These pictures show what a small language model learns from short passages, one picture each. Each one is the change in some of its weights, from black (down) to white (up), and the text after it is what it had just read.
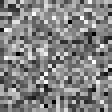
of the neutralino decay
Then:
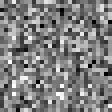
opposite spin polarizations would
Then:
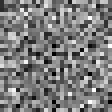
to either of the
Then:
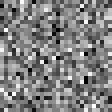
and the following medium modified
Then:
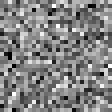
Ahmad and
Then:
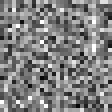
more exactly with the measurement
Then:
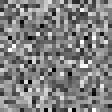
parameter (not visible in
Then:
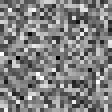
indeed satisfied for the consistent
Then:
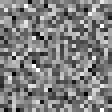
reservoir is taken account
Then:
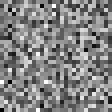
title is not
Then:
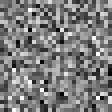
once the issue is
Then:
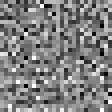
] \; , \nonumber
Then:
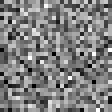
on the previous observations of
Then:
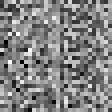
of delta function in
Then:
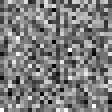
the style of other
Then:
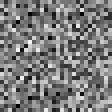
addition of computation of
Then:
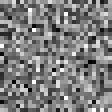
arcsec, where
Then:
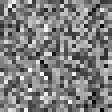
are primarily interested in the
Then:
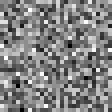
available for all the
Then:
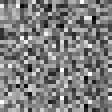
to the NE and a
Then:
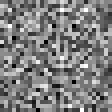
while the nonlocal scenario
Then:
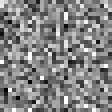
for $U =
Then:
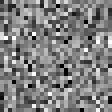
that extend beyond the scope
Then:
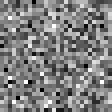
wind is transferred to
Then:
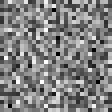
the confinement time of
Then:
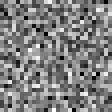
fermionic chain. To
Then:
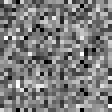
or not from a high
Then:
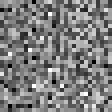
relativistic kinematics. At
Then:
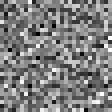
value. A continuous
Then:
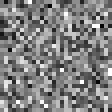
with the one obtained with
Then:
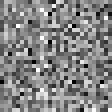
\right]$, one
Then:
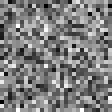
consequently from the discrete
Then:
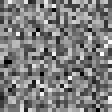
the production of charged and
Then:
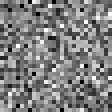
this condition, large N
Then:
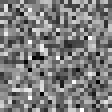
used the standard set of
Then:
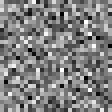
to the fits including the
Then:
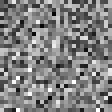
wavelength of the perturbation are
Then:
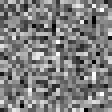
bands. The hard
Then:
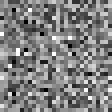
algorithm sequentially
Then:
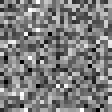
within the individual statistical
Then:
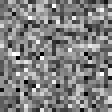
4. The load and
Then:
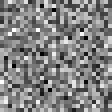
the fundamental theories permit
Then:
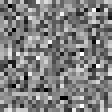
agree with those obtained numerically
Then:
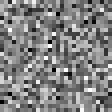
S1a shows the
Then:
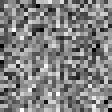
random force in a
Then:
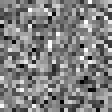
< 0$) at station
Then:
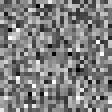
generalization capability if we
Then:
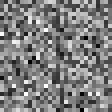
Electrical and Computer
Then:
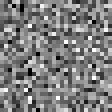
Zeng,** Institute
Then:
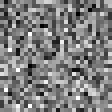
couplings relative to those from
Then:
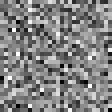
closure in principle exists
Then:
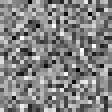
\text{if }
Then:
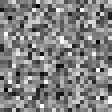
particular when two circuits are
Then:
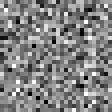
at $k_\perp
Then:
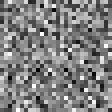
the ingredients
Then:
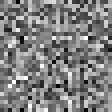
AI). Items
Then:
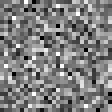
takes into account the effects
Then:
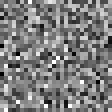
action of the operators on
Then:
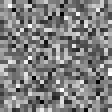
must accurately measure the mass
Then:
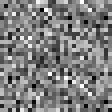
as an Associate
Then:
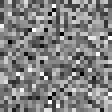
The calculation of the
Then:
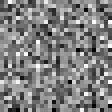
our measurements as expected from
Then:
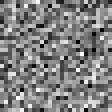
fully understood. We report
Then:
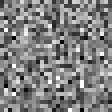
we focus on the
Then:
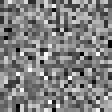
the details of the past
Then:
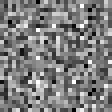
calibration scale $\rd$,
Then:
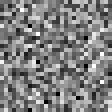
is given by the
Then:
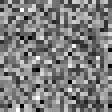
supported in part by the
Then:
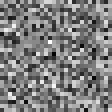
horizon. From the
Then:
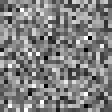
in mediating the
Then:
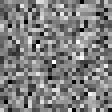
We ask a
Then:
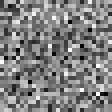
of each residue of
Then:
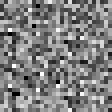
pricing kernel methods
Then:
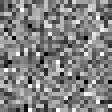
is a deep overview
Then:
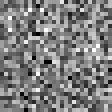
different from study to
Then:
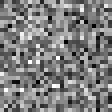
To verify this approach,
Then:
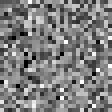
Here we make no
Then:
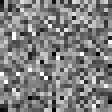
for the resolution of the
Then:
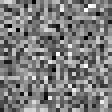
gravity, cf.
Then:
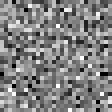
eff}$, where its effect
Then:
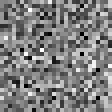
combinations, particularly with
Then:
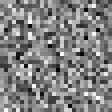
infinitesimal counterpart
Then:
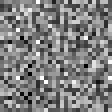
in situations such as
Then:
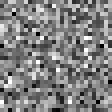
2D Gaussian. We
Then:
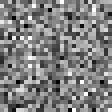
as parametrized by
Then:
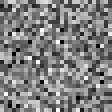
two isotopes are particularly
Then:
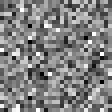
is the case of
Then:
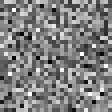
a diurnal load
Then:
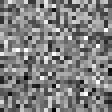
the matter distribution.
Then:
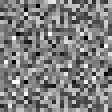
dynamics on the fundamental level
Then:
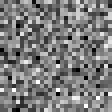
complex diffusion mechanisms accounting
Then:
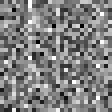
action, until none
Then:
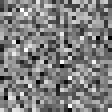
in the heart by
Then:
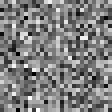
bulk modulus and failure
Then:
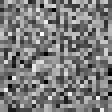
the assumption that TR
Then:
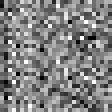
for number of blocks
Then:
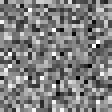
entire function here, as
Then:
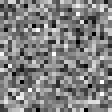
regions. This is essentially
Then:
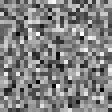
trace preserving map,
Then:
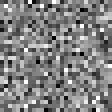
In general, a coupling
